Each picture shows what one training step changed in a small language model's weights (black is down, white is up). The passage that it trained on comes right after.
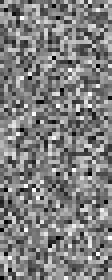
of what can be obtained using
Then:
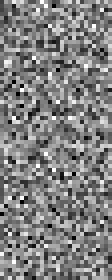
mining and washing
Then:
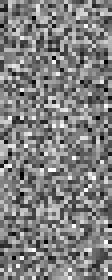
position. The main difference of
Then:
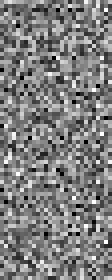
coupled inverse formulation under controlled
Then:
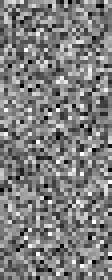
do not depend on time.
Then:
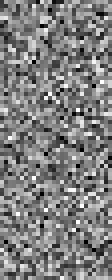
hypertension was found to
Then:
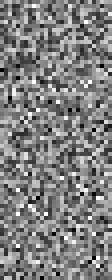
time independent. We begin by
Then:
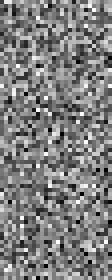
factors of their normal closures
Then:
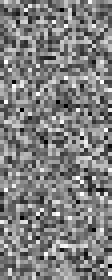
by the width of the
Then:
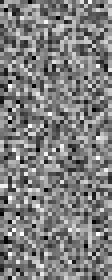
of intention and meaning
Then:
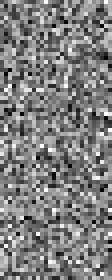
the entire NCT of
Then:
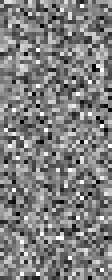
Method order: $q =
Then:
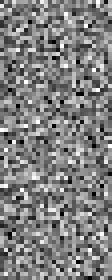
star is somewhat
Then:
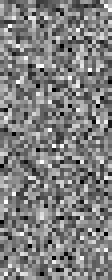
\alpha y^2 +
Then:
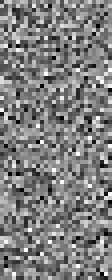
response while 3b shows only
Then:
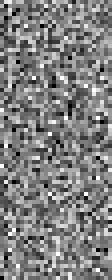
weights from weight tables and
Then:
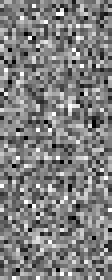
$V\otimes V$
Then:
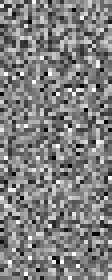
unknown nucleotide sequence
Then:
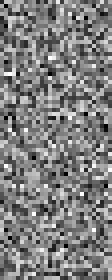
Recent analyses of the
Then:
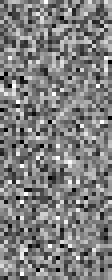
the trial wave functional as
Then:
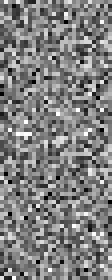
to reduce drag.
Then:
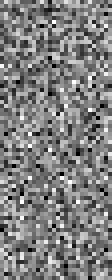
through a fuel cell.
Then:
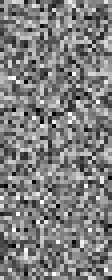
Pathogenesis of
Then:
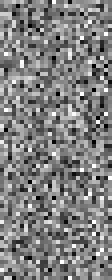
could correspond to various settings
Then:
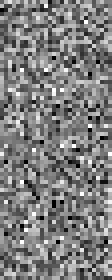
negative values of $\sigma$;
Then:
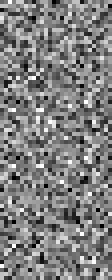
Hu, and J.
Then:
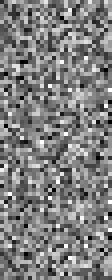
the spoken language from
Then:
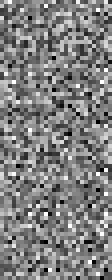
identity \eqref{eq:
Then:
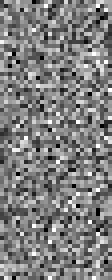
In {\em Proceedings
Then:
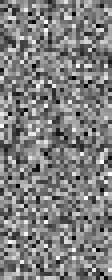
and functional evaluation was done at
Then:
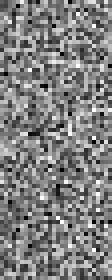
such as searches for
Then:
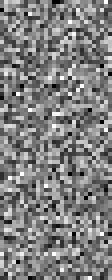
Kauffman polynomial.
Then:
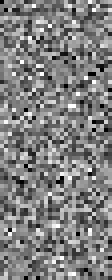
on $G$. We consider
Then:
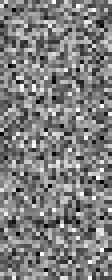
shows the FTIR spectrum
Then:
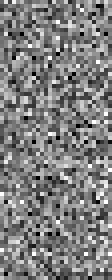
are not constant). In
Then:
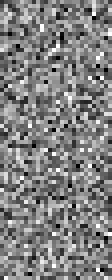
EDIF, one of
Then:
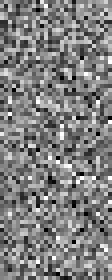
edge waves with high mode
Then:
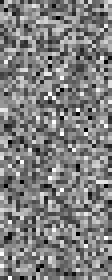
of hyperons in the neutron
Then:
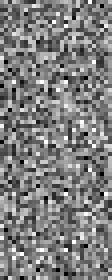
with the use of the
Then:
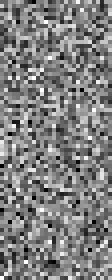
in the scientific field, and
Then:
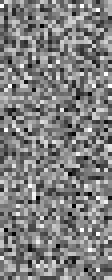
relationship between PIU and
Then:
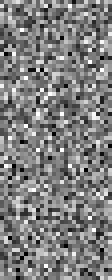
aims to enhance the impact and
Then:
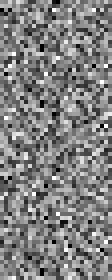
fruits. V.
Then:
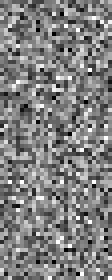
\times \cdots \times
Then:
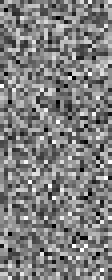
of the selected device architectures
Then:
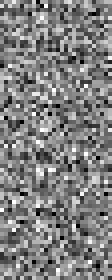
four key fields. The first
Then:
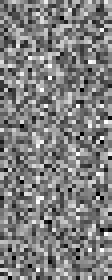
the way, citizens are
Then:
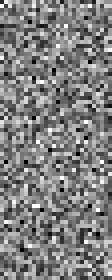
II) disks. Our sample
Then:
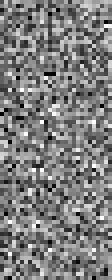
classical RSA in specific
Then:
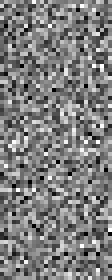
symplectic form is not degenerate
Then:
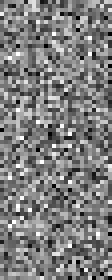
. \bigskip \hrule
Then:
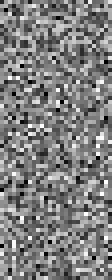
of parameter and its uncertainty.
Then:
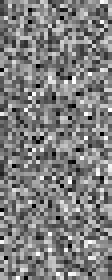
a polynomial $p \in
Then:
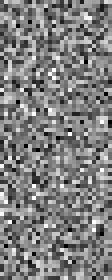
also in the metallic component
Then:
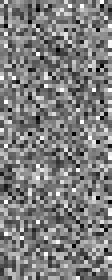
concentration of 300 mg
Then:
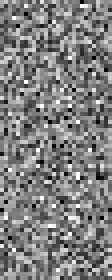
angular velocity $\Omega$, the
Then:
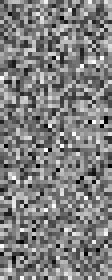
the corresponding subcomposition,
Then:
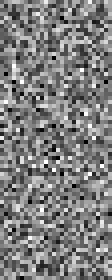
the criminal investigation and
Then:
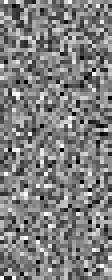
to show unique solvability
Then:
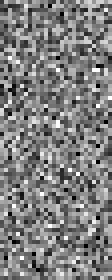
important to accurately model the
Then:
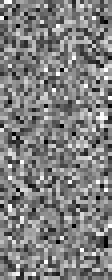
expansion of stochastic flows},
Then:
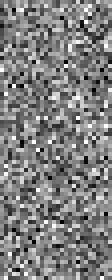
slack variable $\Delta
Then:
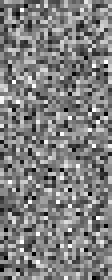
support provided in terms of devices
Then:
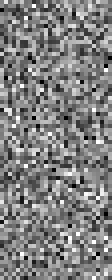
data collection via an internet
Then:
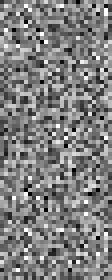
accidents with loss of
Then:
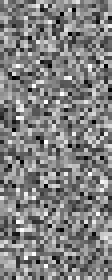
outlook of people,
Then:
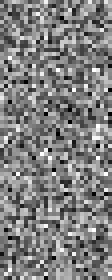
the starting model for the
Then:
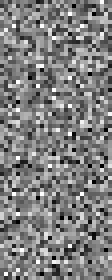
\to \infty.
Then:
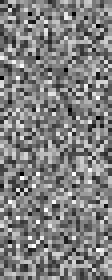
and standard deviations are calculated
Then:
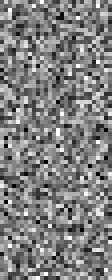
taken for study. 25 students
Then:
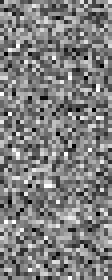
of Bulgaria are known
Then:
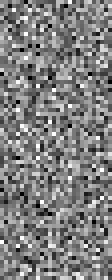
\begin{abstract} This
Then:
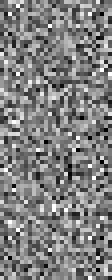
cities and urban.
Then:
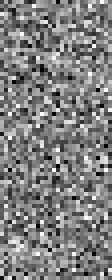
there are not always many opportunities
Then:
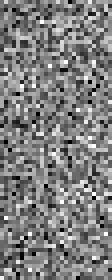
being a ``gravitational
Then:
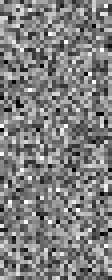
SoA layout can generally
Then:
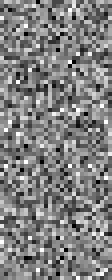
W-cloud outside the
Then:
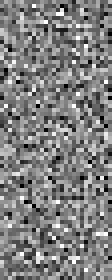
$E$ with respect to
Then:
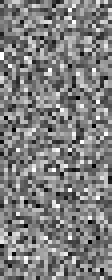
Das⁵ who in their
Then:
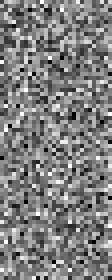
skyrmion lifetime.
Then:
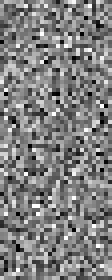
4, it became
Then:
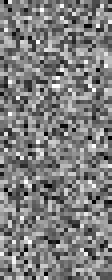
capable of exploring
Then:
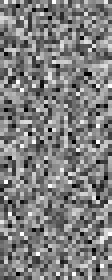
will also be coded if
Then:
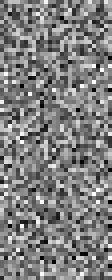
the scale of neutrino masses
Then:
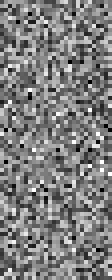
and onto. It remains to
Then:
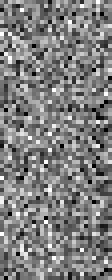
processes counteract projects' social
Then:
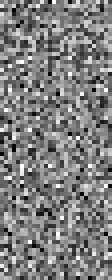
must contain a detailed statement of
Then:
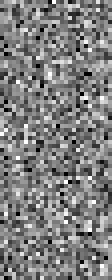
can also be linked with
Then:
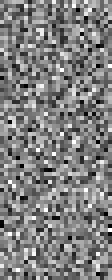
our concerned structures the
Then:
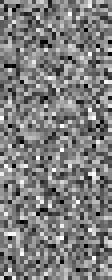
subject to the relations $$
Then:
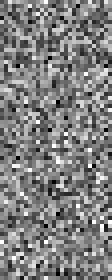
the network. \medskip In
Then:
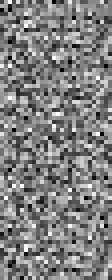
Ehrenfest to
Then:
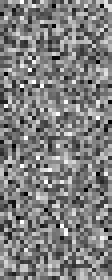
which is the smallest possible
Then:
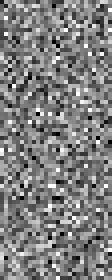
& Determines the
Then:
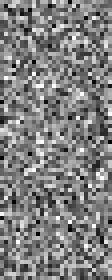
each incoming packet.
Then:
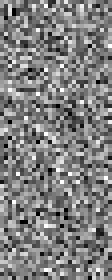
values and show the 90 per
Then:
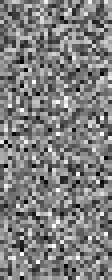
the parasite has a
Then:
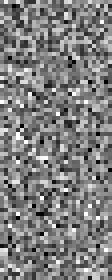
to distinguish it from noise
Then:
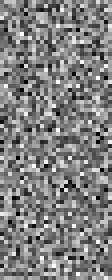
Director, Planning
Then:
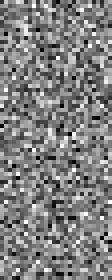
1: $H \leftarrow
